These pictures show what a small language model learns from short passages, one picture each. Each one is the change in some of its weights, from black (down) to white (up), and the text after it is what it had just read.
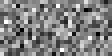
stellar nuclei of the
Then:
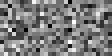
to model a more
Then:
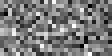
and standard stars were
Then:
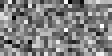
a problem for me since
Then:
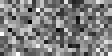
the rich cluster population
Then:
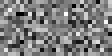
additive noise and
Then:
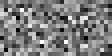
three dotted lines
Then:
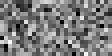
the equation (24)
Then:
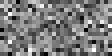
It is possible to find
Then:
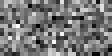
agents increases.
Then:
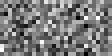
and on the same frequency
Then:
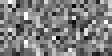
commercial and
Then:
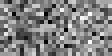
this vector operator as
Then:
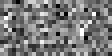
In the present paper,
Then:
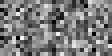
be further applied to
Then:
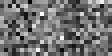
the gradient is
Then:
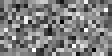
extraction region 1 as
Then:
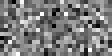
test case execution are
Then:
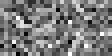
equation splits into two
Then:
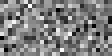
representative sample of
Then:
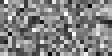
to random PoPs
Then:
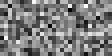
to be less or equal
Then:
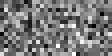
position information, be
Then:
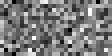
the model that shows the
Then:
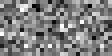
following key sections of
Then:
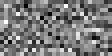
traditional algorithms, which
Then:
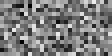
without breaking the
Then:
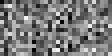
bottom plot shows the
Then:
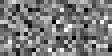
different control parameters and different
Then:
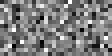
= X^{\otimes
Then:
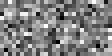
diffuse almost
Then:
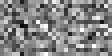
for detailed description of the
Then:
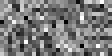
collaboration, the
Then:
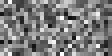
the long-term
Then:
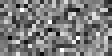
LLM and applying
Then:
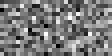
material could be a
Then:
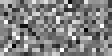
on a set of
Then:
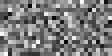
edge-on galaxies,
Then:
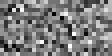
line backgrounds with
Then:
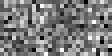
is confirmed by
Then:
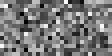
away from the
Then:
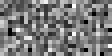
the system. Thus,
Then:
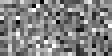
from \lya
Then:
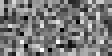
the secondary reaches
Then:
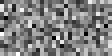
to varying disc
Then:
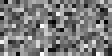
lower bound for the parameter
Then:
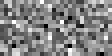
in repeater
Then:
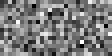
to make the results more
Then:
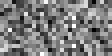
the input data for our
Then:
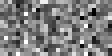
the free energy:
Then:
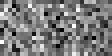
change even if we consider
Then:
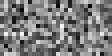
view we may assume that
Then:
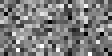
We generated the full
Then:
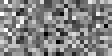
to GENIE
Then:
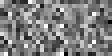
right (left) edge
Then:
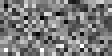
the Coulomb gas
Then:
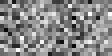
W^+ \rightarrow
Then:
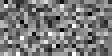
the change in the linear
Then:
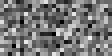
the temperature behavior of the
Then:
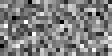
will be shown in
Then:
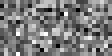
are solutions of the equations
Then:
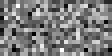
synthesis models we
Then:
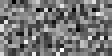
version of the
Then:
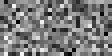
this range it is assumed
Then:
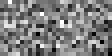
complex neural thread
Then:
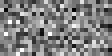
naturally give
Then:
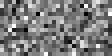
a much bigger
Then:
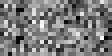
that the mechanically
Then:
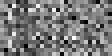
). Therefore,
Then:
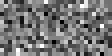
the period ratio, increasing
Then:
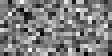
optimal (compare
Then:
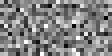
conjugated to
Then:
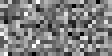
includes edge and
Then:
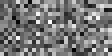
and constraints, and can
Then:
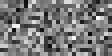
mass when they have different
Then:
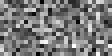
the second relates to
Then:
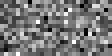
phenomenon is illustrated
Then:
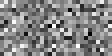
Shuffled &
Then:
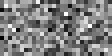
These analyses are
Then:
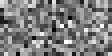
QCD sum rules
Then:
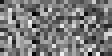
would expect to see
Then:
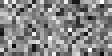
the SMEFT
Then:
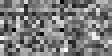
For $t\ll
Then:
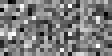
calculation of the measured jet
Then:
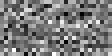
which, besides
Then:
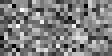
factorization breaking
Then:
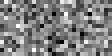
While there are now
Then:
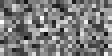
the Buscher
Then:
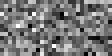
contribute to the
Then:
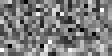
results stemming
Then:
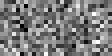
gating network can also
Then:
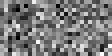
fields, such as
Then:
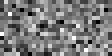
velocities are determined
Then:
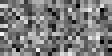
thus changes by the relation
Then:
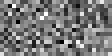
Hence, the number
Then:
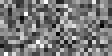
final test, the
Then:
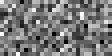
of this sequence is an
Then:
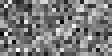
the end result of the
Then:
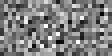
GEMM as it
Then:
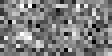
ionization environment.
